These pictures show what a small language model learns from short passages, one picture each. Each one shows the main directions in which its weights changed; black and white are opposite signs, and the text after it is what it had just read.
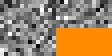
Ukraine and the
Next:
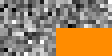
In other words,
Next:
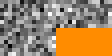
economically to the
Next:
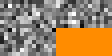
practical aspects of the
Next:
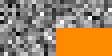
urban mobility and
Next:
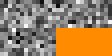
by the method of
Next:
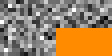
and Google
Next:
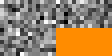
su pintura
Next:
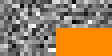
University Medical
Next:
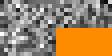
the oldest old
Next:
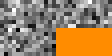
The results show a
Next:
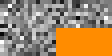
skin's natural
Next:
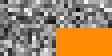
construct a
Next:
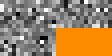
in dense,
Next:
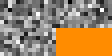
of experiments, designed
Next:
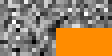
E. Man and
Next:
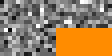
superior functional outcomes
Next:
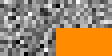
и не может
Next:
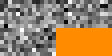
to stop the
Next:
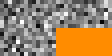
should have carried out
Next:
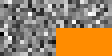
чем у
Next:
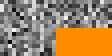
centrada no
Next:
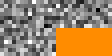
found that physical properties
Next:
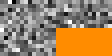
ve anlamlı
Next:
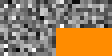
от массы
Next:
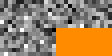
when the candidates
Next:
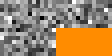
en marcha de
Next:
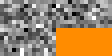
diseñan para
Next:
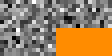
that these activities are
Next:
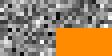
proposed formulation,
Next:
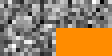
by pollutions from
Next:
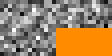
the need for better
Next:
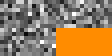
efficiency, due to
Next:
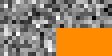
evaluation methods that can
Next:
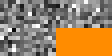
including an internal control
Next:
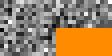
than Style I
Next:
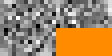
equivalent of
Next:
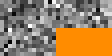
This study was a
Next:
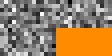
ISSUE 1
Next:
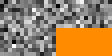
in the matrix material
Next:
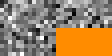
Although currently the
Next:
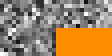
the rate of
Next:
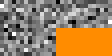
in noisy
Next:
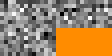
va ahamiyatini
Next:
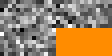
called the god
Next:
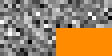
data and the methodology
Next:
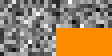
result of the increased
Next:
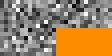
numerical control
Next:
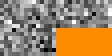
Quality of Work
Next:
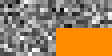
qilish, yangi
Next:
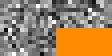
T) on
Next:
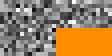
a healthy
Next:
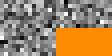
which form a
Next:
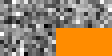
first phase is carried
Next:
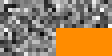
the house
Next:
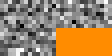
yeri uning
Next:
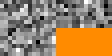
responsibilities of
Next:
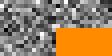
the kit is
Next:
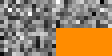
of persons working
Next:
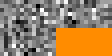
в форме
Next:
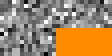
eng ko'p
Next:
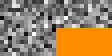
in Poland.
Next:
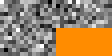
timing). -
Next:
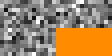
not the real
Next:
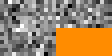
combined with intensive
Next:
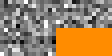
and Sanjay
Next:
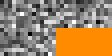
определены до
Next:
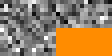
changing social
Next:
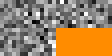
Units cost
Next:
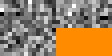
were the major social
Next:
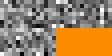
in Fab
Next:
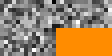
the reach of the
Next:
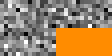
CD8 positive
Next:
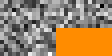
Carlos de
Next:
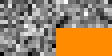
level. The
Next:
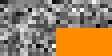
gave the maximum
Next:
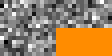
simple measures like appropriate
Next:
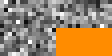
end of the
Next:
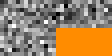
functional, acceptance,
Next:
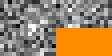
The Digital
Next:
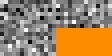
best arrangement
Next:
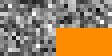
adequate time for
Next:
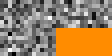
of this article is
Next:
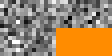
files of the
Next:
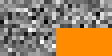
estudo, a
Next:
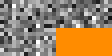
dimensions and total
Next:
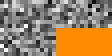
has recently been
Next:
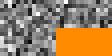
grounded theory.
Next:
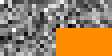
failure mode, mainly
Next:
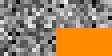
analysis and it was
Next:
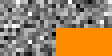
As temperature exceed
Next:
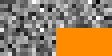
із сучасних
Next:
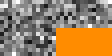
is Smart
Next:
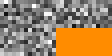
quantum levels
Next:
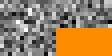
un cambio
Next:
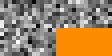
framework for the evaluation
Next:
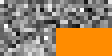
сейчас он
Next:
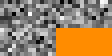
un creciente
